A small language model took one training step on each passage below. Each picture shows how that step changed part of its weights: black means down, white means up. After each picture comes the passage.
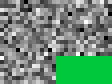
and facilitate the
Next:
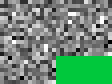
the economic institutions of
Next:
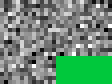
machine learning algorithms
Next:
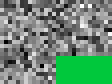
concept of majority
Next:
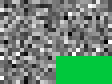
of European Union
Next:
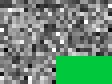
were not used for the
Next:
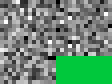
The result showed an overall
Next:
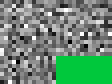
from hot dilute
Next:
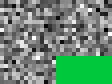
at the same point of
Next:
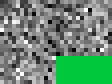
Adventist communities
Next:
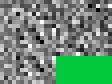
then they return
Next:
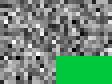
some others experience and
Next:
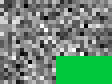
\quad (4)$$ where
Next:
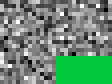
for large-scale
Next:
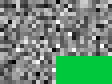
is to conduct marketing
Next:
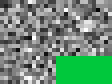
negative controls,
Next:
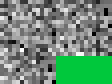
the curriculum
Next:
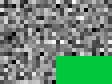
in fertility
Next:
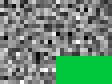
in the latest
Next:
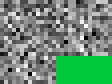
category individual measures
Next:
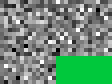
as the student's
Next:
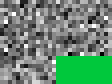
In finding the majority
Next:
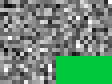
by severe acute
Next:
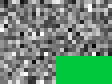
Higher Education
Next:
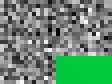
a linear form, such
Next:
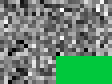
Gujarat with
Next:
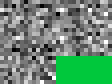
of the iris,
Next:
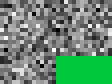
our findings to the
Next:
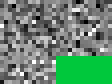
anomocytic type
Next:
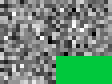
their field of research.
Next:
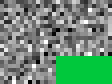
protection is needed,
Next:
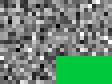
reports, the gap
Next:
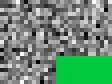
and spectral examination
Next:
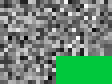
discourse. A
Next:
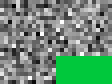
is the globally
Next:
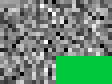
also been utilized to
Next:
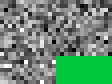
transport in deciding
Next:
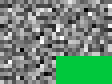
that of the neat
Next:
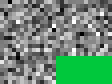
to capturing frames
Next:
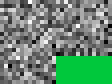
involved reached.
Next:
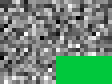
waste products such as
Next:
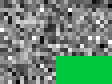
into the system database
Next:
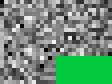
the roads.
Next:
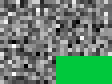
TWT is treated
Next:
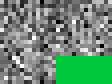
Based on the results of
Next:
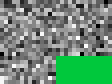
conversation guide used
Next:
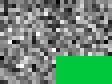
to find any difference between
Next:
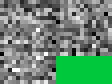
trained via the
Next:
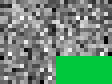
how spinning parameters,
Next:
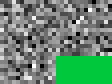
management commitment, effective
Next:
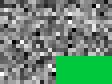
author narrative and
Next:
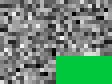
some of them for these
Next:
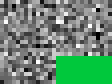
B are ANDed
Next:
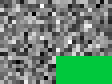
limit. Dirac
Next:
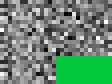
the period of the study
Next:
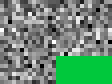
optimization, there was a
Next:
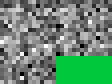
strong identity
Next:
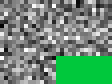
Tensions between the
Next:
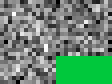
its high reproduction
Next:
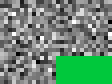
This research is to offer
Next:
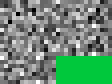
increase the frequency of the
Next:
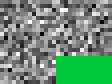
seats in the
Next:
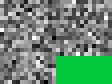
fulfilling the
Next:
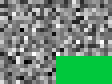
the laboratory and
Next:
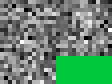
distribution hub to the
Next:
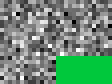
leave the organization at
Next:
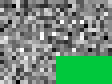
is less than 1 for most
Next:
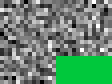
of administration was
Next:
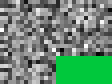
and evaluation of the
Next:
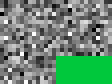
network (highly
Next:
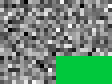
laminates were
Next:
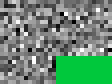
by enabling computers
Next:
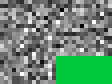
not statistically significant.
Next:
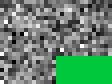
developing VDS for
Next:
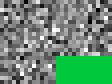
of the signal because the
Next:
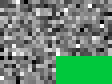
and parametric amplification
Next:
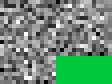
for informing,
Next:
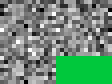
relevance of the
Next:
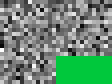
achieve robust,
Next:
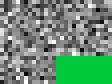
magnetic fields
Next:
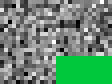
has been found that the
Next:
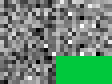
a doctoral
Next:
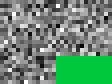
all parties (also
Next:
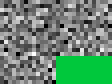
of any enterprise
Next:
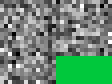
becoming two major areas
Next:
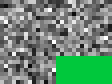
significant ($p >
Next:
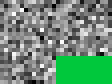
products are available in market with
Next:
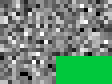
example, which many initially
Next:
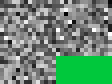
with the frequency of health
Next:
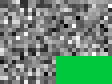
The other two modes
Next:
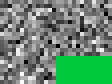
that artists
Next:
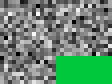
kind. After such
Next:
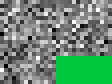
mass gain due to
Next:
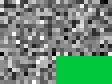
on the central
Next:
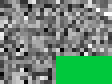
international project management and
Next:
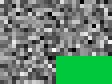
face angles for
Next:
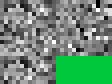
shown in Fig.
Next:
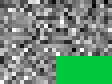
analysed and compared with
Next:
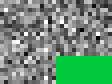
natural precipitation
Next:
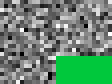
of Agriculture in
